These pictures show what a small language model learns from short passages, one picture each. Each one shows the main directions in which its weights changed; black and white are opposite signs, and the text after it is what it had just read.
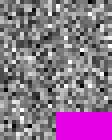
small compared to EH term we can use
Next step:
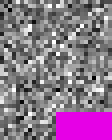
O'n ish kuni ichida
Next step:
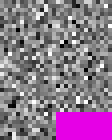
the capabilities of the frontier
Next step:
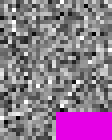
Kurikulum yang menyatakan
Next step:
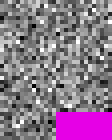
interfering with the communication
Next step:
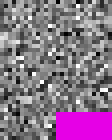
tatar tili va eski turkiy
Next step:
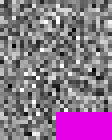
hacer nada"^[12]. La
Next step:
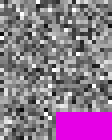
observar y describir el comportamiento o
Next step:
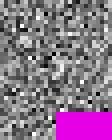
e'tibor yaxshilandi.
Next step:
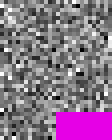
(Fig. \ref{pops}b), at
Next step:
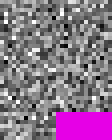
олиши, ўзи учун
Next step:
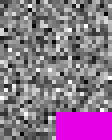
SS-DCPD, ne
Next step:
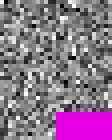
exame da jurisprudência
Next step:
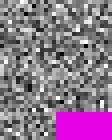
keltiriladi. Natijalar
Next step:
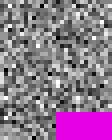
but since this can be moderated by many
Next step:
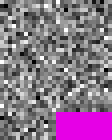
$\Gamma_{i}$ are total and partial
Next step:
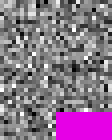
Tamayo de Vargas, en la
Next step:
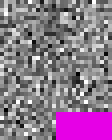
и не должна быть
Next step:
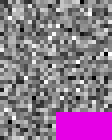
la comunicación hacia el
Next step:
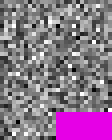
a 4-quark state with the same quantum
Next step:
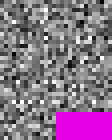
whole system needs a set of
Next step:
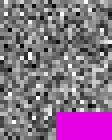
Освітній аспект
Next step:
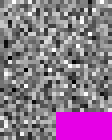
Then the ground state energy can be written
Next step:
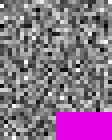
magnetic moments of three particles. We
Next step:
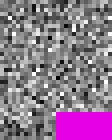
crucial. To address
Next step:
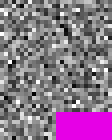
– М.: Академия,
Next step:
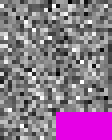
the horizon of Black Holes
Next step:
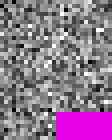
критеріїв, які
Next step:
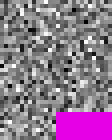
case, the electric field near the positively
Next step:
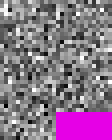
интересных редких
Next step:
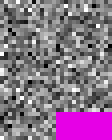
uyg'otishiga sabab
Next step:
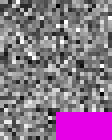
запутанных объектов в
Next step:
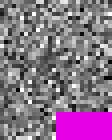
Edge, Akamai, Fastly
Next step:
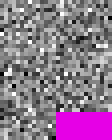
продукции страны.
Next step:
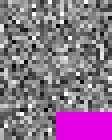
в кластер и т. д.
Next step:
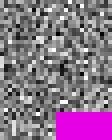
Numerous types of recovery
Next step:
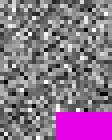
to identify stable long-run
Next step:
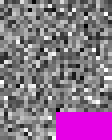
1.7$ K, the magnitude of
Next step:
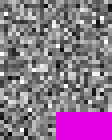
vs M$_r$ plane the positive
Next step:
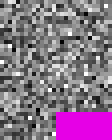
GISAXS measurements provide
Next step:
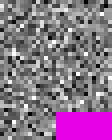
emissões de dióxido de
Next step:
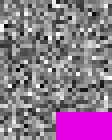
Saunière (Dordogne)
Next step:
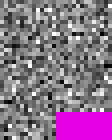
derive the polarization-sensitive
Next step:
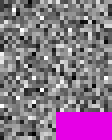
publicly available CO observations
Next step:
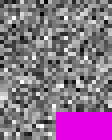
give the ansatz in which the
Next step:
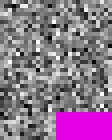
otasini eng katta
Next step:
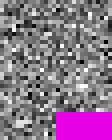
nanoindentation efficiency is the
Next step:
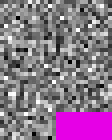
após a vinda da
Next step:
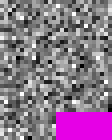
the previously proposed probabilistic
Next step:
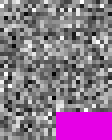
variations in the disk's C/Si and
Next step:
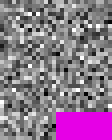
echter grooter dan het
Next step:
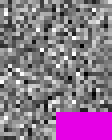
баркамол инсон
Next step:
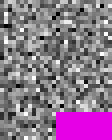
образом, в пределах
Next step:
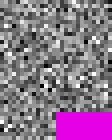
the other hand, seems to form via
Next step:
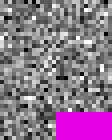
vector fields $Z_a$.
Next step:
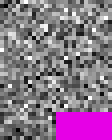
to me is really just my personal
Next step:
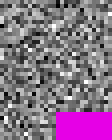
and ~0.7 T, respectively), as
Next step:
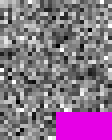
в течении хранения этих
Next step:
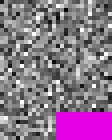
other hand, are highly localized at the
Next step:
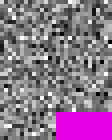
colecțiilor și
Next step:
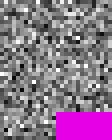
given by Eq.~\eqref{eq:inex}
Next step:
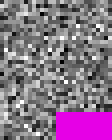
Ginzberg (World
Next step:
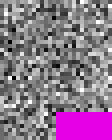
качество лечения.
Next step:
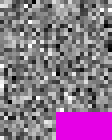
oliy matematika kursining
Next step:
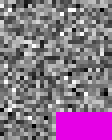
\usepackage{tikz} % TikZ
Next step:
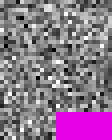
pendientes descendentes) y 3
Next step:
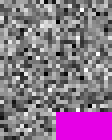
musculaire). La fonction
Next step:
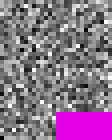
neuen Bewegungen nicht
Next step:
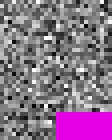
yaratiladi. Milliy
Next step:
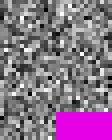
как Tinkercad и
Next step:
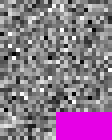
of the spins in the presence of
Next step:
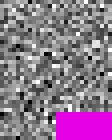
detections). These correlations can
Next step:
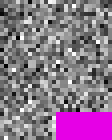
charge. We get such picture:
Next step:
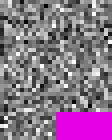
en su 58 Aniversario",
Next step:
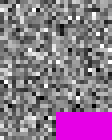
system. Another possibility is that these
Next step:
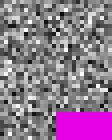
parametric processes (SHG and
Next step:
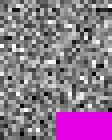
discontinuity tangent normals are
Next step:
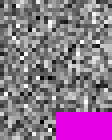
Menschen mit kognitiven
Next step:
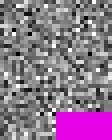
stellar rotational period of
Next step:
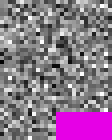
something other than the present
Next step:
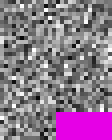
exclusion plot based on the black
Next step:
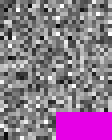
niños y niñas,
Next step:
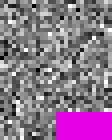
hidup yang lebih baik
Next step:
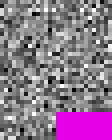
dust they are strongly model dependent both as
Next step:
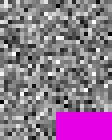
both equations vanish while keeping the
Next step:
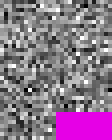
якість покладалася б на
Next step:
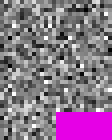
na análise de tendências entre
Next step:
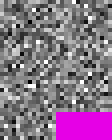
a fairly low amplitude
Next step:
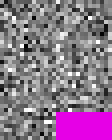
de sono, o inconsciente
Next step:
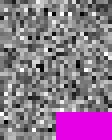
we can reinterpret (a certain
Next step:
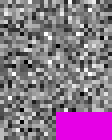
біопалива Вид Родина
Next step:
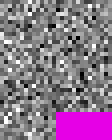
In this case, we use the ES mobility
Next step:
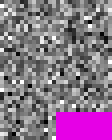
responses for key risks (Box
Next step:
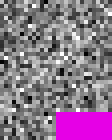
XLA, which, when turned on,
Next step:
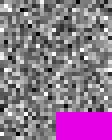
$S_{i,1}$ posterior and
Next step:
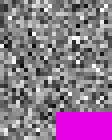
Teile werden beschrieben
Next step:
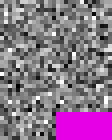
контурига асосан
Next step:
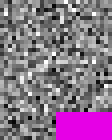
самым ярким примером
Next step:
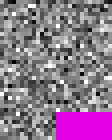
signifikan terhadap
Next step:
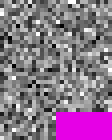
momentum spectra of identified
